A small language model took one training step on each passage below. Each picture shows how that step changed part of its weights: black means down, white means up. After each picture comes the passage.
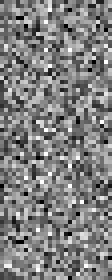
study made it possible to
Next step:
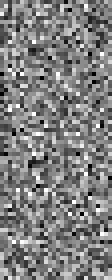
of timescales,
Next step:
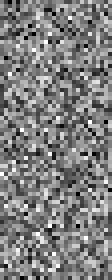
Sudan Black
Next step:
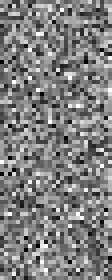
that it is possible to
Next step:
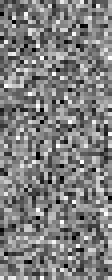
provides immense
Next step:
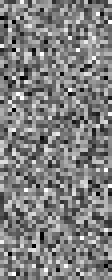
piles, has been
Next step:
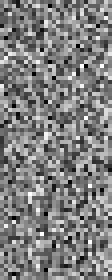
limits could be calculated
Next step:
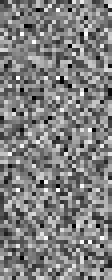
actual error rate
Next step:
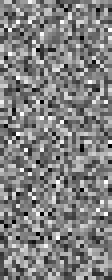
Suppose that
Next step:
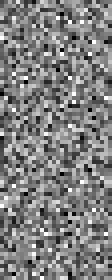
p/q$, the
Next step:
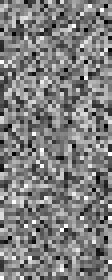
The institution,
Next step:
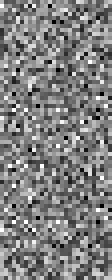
However, both are evaluated
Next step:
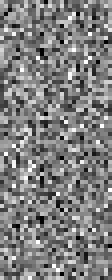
differential equation.}.
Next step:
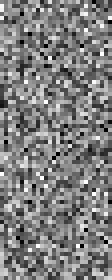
Generation C.
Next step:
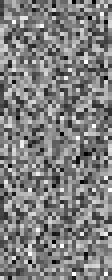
several stars which
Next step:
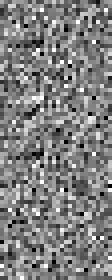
streamline the proposed
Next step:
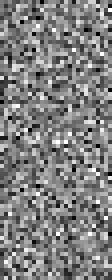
the largest investor
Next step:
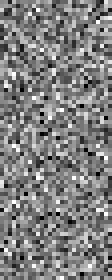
learning process; students,
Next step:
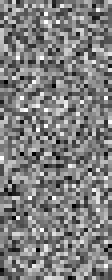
language in the
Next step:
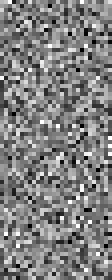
a reduced variance of
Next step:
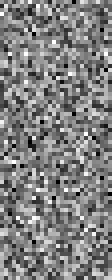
becomes more and more
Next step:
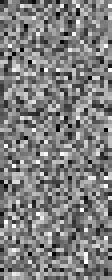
across the product
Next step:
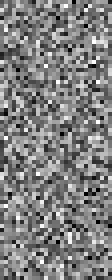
KUSUM and
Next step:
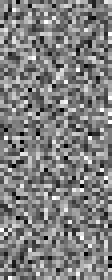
of factors affecting
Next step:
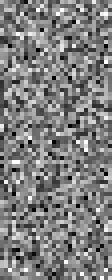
according to the results of
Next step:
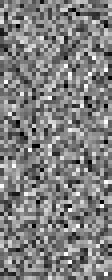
as a fixed number for
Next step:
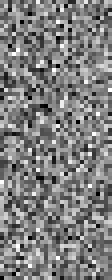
applied (right). The
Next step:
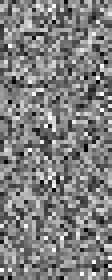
there are proportional
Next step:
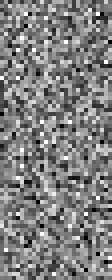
reached nominal
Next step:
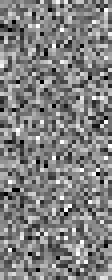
and imaginary parts
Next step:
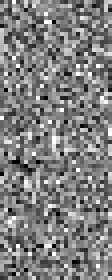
production lost in term
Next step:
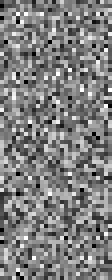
glimpse of
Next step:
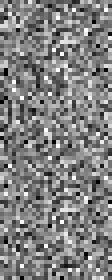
infected animals and
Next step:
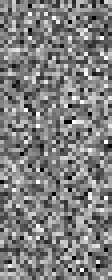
of the human capital it
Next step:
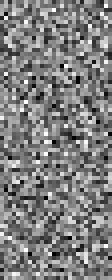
improved the paper.
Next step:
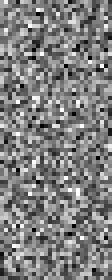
bound entangled states.
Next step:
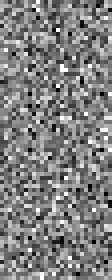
learning. Transfer
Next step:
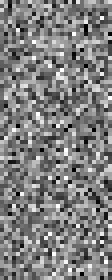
for modeling and analysis in
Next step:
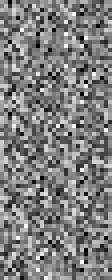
added into the search
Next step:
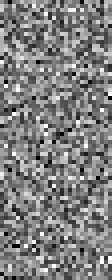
describes metadata
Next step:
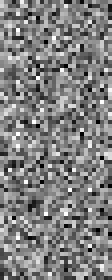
change \dot{e}
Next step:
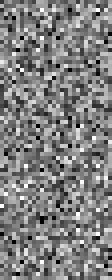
respectively. Here the
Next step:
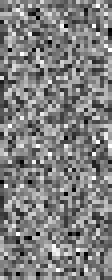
the initial nucleus
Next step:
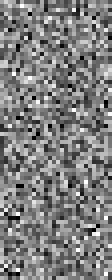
sector are very much
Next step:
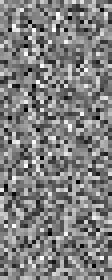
the Graduate
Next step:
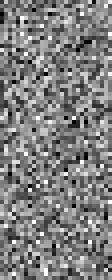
temperatures were calculated for
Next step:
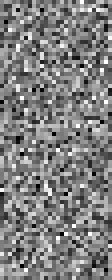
southern sky
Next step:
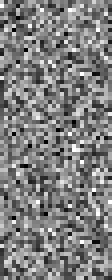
death is due to
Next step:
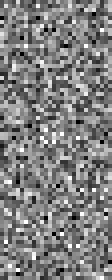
the necessary
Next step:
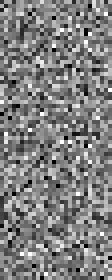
the radius $\rho
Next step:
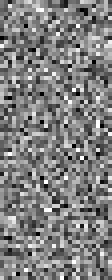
of cesium in a
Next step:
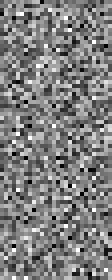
For magnetic fields
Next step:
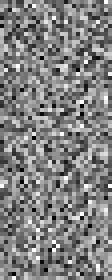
organisation is among those
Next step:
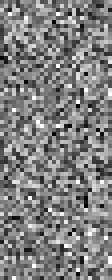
case during the actual
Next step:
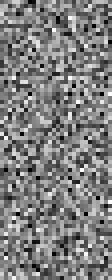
using test retest and
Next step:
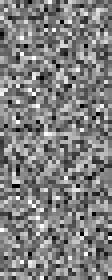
next to leading
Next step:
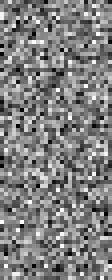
WoZ phase by an
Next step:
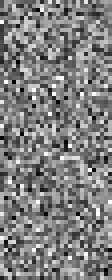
a critical issue
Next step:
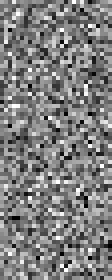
of the partition
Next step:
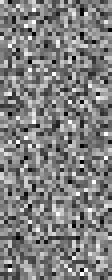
of data which allowed the
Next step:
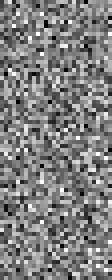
| | Freq
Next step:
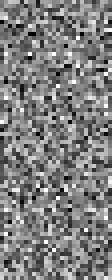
and trigger the
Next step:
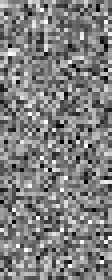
as proved by radio
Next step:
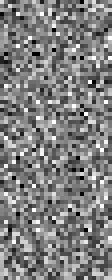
are thyroid
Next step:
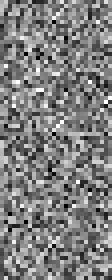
because of that they are
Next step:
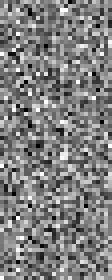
(dotted line, the
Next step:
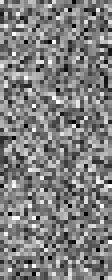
star, a weaker
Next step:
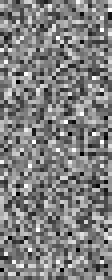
as soon as it
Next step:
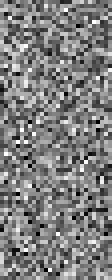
be understood as a
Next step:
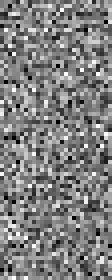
that formal definitions
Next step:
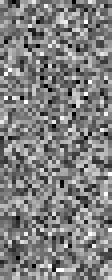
and the branching
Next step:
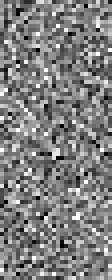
biodiversity OR
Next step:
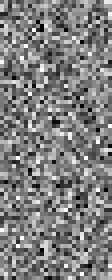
or reasonability can
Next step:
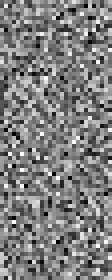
It is important to stress
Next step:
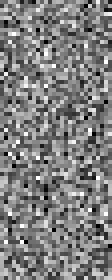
improving step by
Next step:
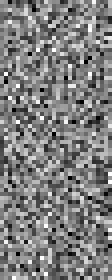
then the second step only
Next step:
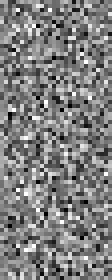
were followed up with a
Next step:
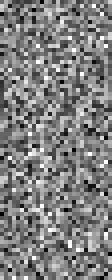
threshold of
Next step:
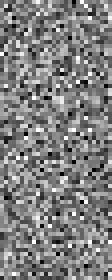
different excitation energy at
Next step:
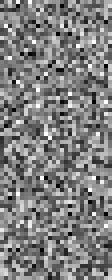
enlargement and an
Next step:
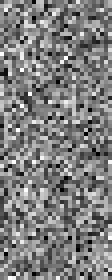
Self remains present even
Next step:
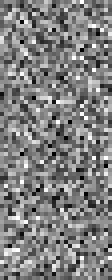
ligand binding
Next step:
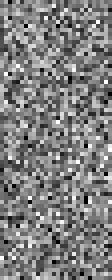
derive the required structure
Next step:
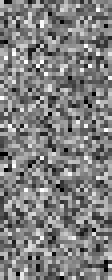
Scale developed by
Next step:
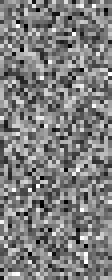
account for the effects
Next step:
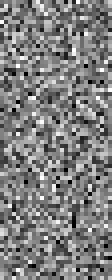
in reading test and
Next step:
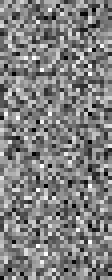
\add{In a
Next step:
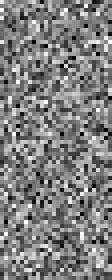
11: Iteration
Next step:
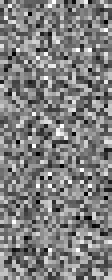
designing fiber
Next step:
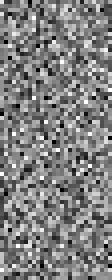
The measured flame
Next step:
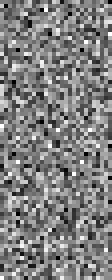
the maximum (but
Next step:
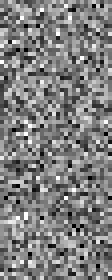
The other important point to consider
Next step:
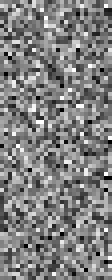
removed under
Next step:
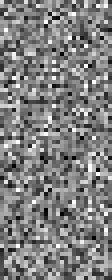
per patient per
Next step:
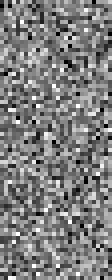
mussels are
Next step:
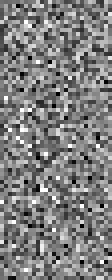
shape is shown to
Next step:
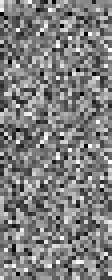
approximations in the first term
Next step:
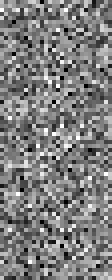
Gravitation and
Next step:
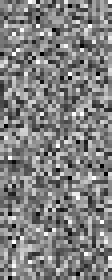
but the associated factors are
